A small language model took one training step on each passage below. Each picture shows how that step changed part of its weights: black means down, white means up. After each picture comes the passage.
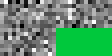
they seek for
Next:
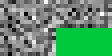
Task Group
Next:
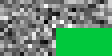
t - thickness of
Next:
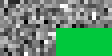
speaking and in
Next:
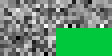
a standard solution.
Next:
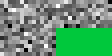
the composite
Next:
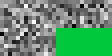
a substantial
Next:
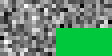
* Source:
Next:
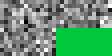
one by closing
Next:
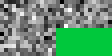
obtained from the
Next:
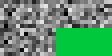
process as easy
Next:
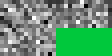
Request to
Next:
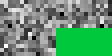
the idea of
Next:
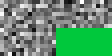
processes. This allows
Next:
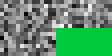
form of proportional
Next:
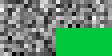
study, there was
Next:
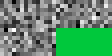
user. For,
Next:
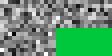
EU members.
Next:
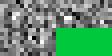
experience of language in
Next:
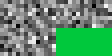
L) is
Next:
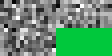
derive from
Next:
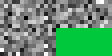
interest force.
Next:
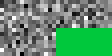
stage V.
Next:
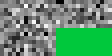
a common agreement
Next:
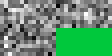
the development of
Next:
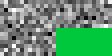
the context of network
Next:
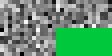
viz. training
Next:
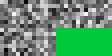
of life,
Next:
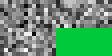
– review &
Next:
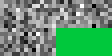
reached a
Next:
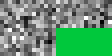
initial static
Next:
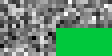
R₇ and
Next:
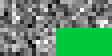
has become especially significant
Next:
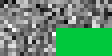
is thereby calculated
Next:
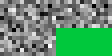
FOR THE
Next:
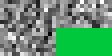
model is applied to
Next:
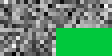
can the legal framework
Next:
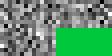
next meeting or
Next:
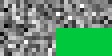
denote the
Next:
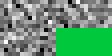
Due to the
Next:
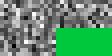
intrude in the
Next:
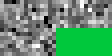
mixture of 1
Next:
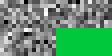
of CAS in
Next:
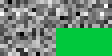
compared with soils
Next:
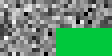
in practice. In
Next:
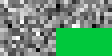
the graph is
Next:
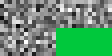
not be the
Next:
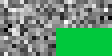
the early ages
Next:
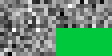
for example) cannot
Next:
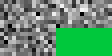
in parental
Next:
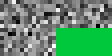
h furnished
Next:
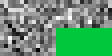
the existential
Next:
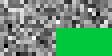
the level of
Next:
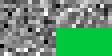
factor that the
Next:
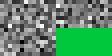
example, if
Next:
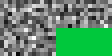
to develop improved
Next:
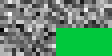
of Estate
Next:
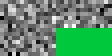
Finding Mean
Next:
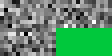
Enter the year
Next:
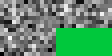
is good to measure
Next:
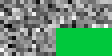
controller for
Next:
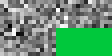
the dual role
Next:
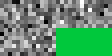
image of the
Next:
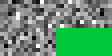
concludes that the
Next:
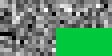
has to be
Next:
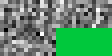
business life was
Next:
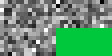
research, which provide
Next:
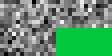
indicator of a
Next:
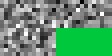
cities of
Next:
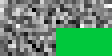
clinical trials and
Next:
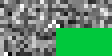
decoration engineering
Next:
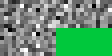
decided to
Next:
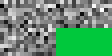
and the needed
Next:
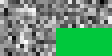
an EFL
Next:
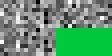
minimizes the corresponding
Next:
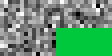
each animal was
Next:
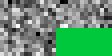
analyzed and explained
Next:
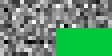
preparation the
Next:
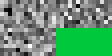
continue at
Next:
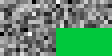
proximity which
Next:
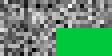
your project.
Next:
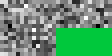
the movements via
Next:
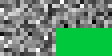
results; we
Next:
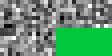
adaptive hybrid
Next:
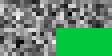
was measured using express
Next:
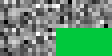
and reactive
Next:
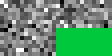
by the wood
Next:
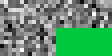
the support practice
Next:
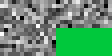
dregs was
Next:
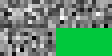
for the treatment of
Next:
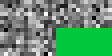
statistics like means
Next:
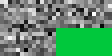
it is better to
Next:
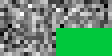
All experimental procedures done
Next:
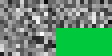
phase. The
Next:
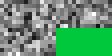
great menace.
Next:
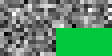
of globalization of
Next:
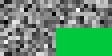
always depending on
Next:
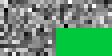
all communities, as
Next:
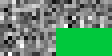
export on technology
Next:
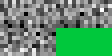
and take appropriate
